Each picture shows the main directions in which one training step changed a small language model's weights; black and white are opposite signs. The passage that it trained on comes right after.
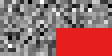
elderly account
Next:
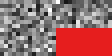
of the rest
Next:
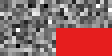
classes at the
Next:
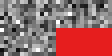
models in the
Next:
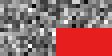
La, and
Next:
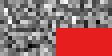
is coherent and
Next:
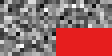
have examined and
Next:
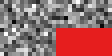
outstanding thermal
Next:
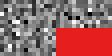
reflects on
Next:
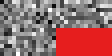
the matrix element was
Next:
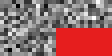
only in its major
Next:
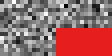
The management of
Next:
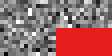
enabled the
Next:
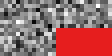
meson of the
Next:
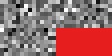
we used the
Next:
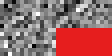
seeing it
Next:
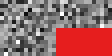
continuous free energy
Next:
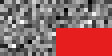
be considered as
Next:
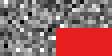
This is due to
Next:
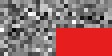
for the content of
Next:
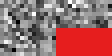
was assessed based
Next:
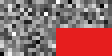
a material, with
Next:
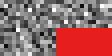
$\gamma$ is
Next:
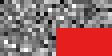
the signal light
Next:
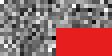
the required amount into
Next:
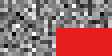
to obtain the first
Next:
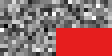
support for the
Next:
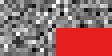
the chosen field of
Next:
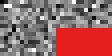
function at different points
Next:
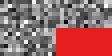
\hline 3 &
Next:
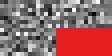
of As lies
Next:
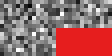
it can classify
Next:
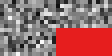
terminates at
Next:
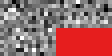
light (~2
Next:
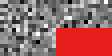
distribution across both
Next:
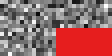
core. It is
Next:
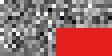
the scale of the
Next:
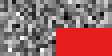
to 2D
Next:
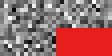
employed were
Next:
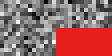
SOP for
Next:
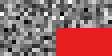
a higher number of
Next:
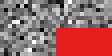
thus becomes a
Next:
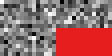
links to
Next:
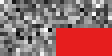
govern the response
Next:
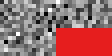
the theoretical conditions of
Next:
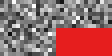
to the replacement
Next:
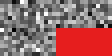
examine the relationship
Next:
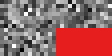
measured as a reduction
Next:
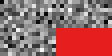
the sampled participants
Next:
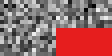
cooperative agreement
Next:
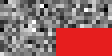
of simplicity
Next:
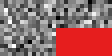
is considered as
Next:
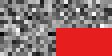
high energy observations.
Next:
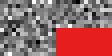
coupled with conduction
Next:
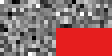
commutation relations
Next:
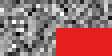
superfluid cannot
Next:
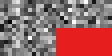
are presented in Table
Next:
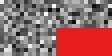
the greater arm
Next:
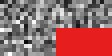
discrepancy between
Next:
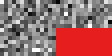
with the following
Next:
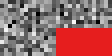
then added and
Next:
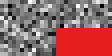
controlled. The
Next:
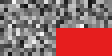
conditions indicate that
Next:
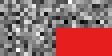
a model to the
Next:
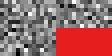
its relation to the
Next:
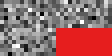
means for any
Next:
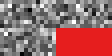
\tau$ associated
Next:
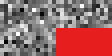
decomposition of the
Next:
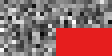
results in the highest
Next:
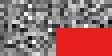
significantly reduced absorption
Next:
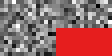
to date.
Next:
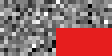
the first environment
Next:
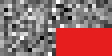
temperature, while coefficient
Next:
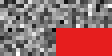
The survey was
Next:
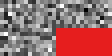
generation programs,
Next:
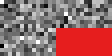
testing, according
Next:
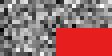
management is carried out
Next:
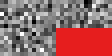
effectively centralised
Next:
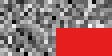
an applied university
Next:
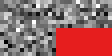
gun. As
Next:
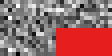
this study is to
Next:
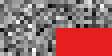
way. We
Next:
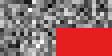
in internal organs
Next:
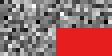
this case also the
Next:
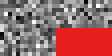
Additional information
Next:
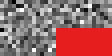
Based Access
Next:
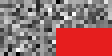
of the involved
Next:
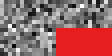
that mixed
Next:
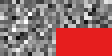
increasingly asking
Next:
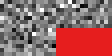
The Indian
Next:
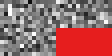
particle and the authors
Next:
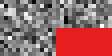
50 patients who
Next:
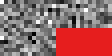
the mass and the
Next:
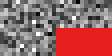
vector boson.
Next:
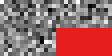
the memory can
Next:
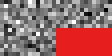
with a turntable
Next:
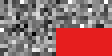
effects on the
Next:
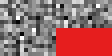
IR spectral energy
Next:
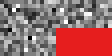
is sufficiently large
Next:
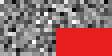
the damage
